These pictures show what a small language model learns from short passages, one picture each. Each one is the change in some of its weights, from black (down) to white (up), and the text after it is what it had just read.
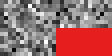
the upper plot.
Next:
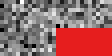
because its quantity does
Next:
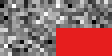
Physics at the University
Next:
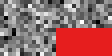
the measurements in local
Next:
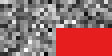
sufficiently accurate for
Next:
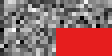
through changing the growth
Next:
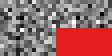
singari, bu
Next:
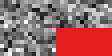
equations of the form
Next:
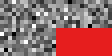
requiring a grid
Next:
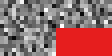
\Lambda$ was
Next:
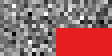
waves excited by
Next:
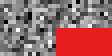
ground state energy.
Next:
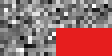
additional perturbations for which
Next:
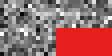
the above procedure
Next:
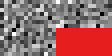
have used the last
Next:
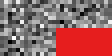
-- asking questions
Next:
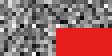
e suas
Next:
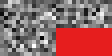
in mathematics to
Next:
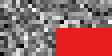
of the mass and
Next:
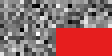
can see from
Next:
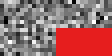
healthy, and
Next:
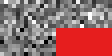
One can then take
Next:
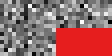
and the indices
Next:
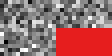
socially responsible
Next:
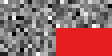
xx =
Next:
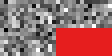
a relatively modest
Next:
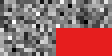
reproduce the remaining
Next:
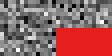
here modelled
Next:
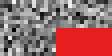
one of the main
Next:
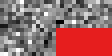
asymmetry between matter
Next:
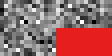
solution. After the
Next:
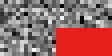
gases play in
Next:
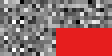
jarayonining pedagogik
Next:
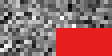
Lepton energy
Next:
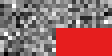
not of itself bias
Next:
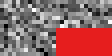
of the oscillations in
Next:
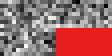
natural science and
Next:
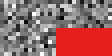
resulting in structural changes
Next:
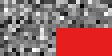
ҳам муҳим
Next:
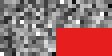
immunity requires the
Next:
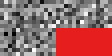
choose higher levels of
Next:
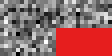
an oracle
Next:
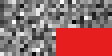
main factors affecting
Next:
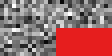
these materials are much
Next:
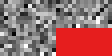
the complex process of
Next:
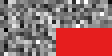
a lo largo
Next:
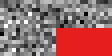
vectors of length
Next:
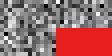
reais que
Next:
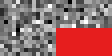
sector's energy production
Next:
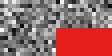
het zou
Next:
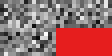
The sign of
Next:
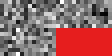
and as a
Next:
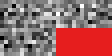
to be equal to
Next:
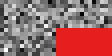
the two metrics does
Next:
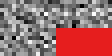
further utilize
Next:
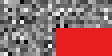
jarayonlarini ham
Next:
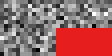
that the metabolite
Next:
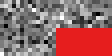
of Baseline
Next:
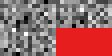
pairing and
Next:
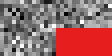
outside regular working hours
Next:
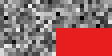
the management of respective
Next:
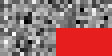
pulse excitation with
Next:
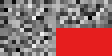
However, due to
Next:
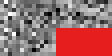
one more time for
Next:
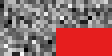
predicting how well
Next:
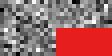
seconds after dose
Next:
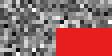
of the birds
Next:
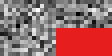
are one of the
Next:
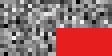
where the index 0
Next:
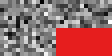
eV in the
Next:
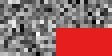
duvao sa
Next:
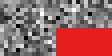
storm, and
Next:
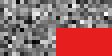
corresponds to the energy
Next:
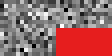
Although the results are
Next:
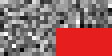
top of each
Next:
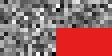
disinfection can
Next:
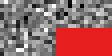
reasoning and
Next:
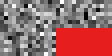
the ionosphere
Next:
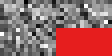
is the measured optical
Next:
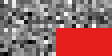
formulated by
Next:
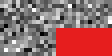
of time due to
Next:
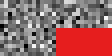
création de
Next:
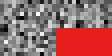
received ⁷
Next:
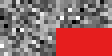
of indices, and
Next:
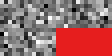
2, the
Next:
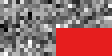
correlations of $\log
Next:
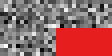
variant of
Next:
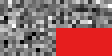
ouvre la
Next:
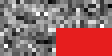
further complements the
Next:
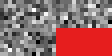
at the individual level
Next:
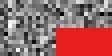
exigir una
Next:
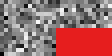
the taxonomic and
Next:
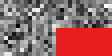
are met, the
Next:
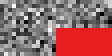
dynamics depend on the
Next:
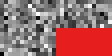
the material shows a
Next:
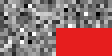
the atomic transition
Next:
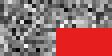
regulation of various types
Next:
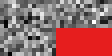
current frame of video
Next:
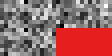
is shown in
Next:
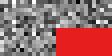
classical spin vector
